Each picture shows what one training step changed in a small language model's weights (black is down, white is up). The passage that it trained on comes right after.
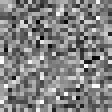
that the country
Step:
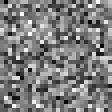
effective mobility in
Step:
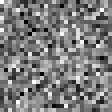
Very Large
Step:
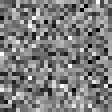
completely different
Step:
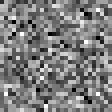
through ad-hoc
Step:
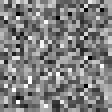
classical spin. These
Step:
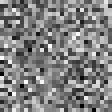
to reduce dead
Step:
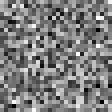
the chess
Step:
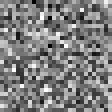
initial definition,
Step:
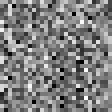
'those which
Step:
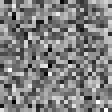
violations of
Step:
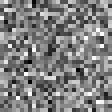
of Quantum
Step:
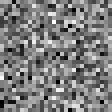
volume fraction
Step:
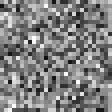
intensity distribution, which
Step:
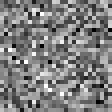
is the amount
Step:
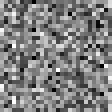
larger density of
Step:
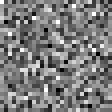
the findings that
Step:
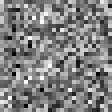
Science and
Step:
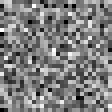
of disease
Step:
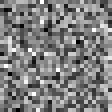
process of aging over
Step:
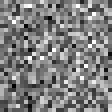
database includes
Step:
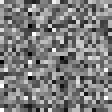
To examine the effect
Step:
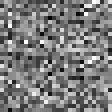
on this or that method
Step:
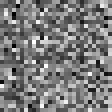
in the environment being
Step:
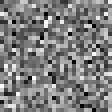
as well. However,
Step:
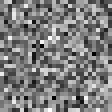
of FPGAs
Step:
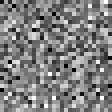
created a group of
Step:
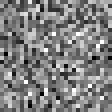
the knowledge about
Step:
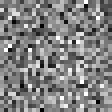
the classroom
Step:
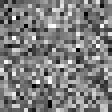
used TML to
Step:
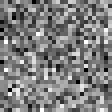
based on a size of
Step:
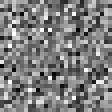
analysis by examining
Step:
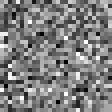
between these groups and
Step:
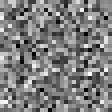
resonance, and
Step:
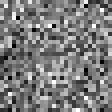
without TMD
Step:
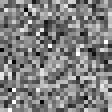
can be obtained by
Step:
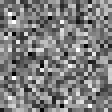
as compressive
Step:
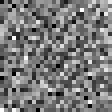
evaluated based on the
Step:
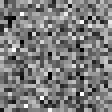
possibility of
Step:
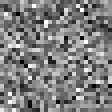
approximate the solution.
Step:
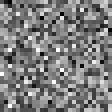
relevant economic
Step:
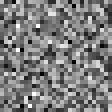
curves refer to
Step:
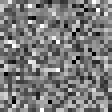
to formalize and
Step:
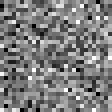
for the volume
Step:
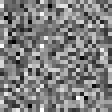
quality of education
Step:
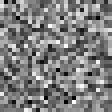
superconductivity in
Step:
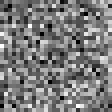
and specific requested
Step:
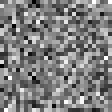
have the initial LO
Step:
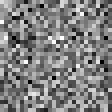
daily productions
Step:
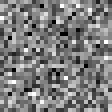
YZ plane and
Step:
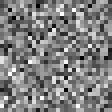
Their focus is
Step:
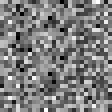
represents, according
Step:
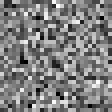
the number of free
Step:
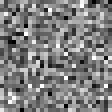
the stability has been
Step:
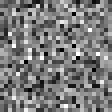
all normal modes
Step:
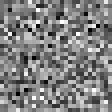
magnetic relaxation
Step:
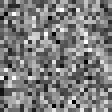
densities is
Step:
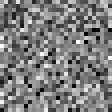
between mean and standard
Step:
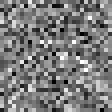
part agrees with
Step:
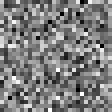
energy consumption are
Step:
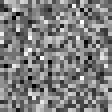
cost. Depending
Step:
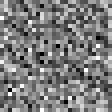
and small number of
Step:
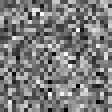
is particularly applicable
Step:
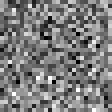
type II
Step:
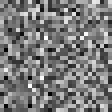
the effectiveness
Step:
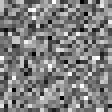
These two parameters can be
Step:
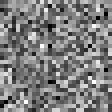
communication and computing
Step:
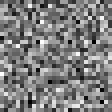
and female
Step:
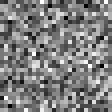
barrier at
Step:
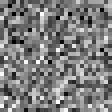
of higher education is
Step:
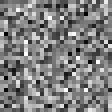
connection between sign
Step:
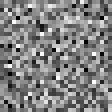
hand side of
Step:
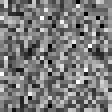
preschool education,
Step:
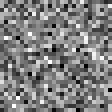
it may not be the
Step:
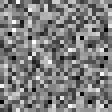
increase in right
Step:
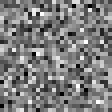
is obtained as (see
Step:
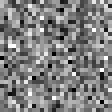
have been affected by
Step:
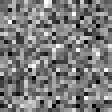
q, \eta
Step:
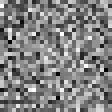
order to get the
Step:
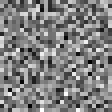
the integration of
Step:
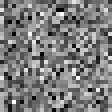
dry matter is
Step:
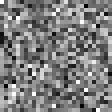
So :
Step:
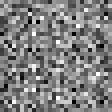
necessary because
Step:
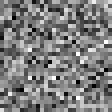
with the \Z
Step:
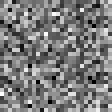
continuum in three
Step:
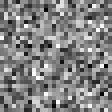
earlier in
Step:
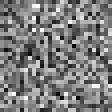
the lensing
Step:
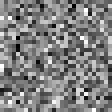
Oxford University
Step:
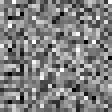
labour to
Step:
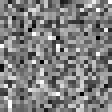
this state, such as
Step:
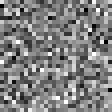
data allow to outline
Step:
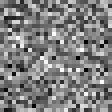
to 2C,
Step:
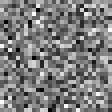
creative and active
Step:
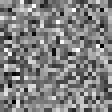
to male
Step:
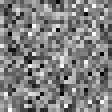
We answer
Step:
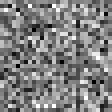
Gould would not
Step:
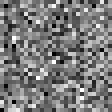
counterparts are
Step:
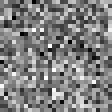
with a large number of
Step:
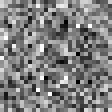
essential role
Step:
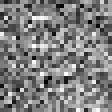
creativity with
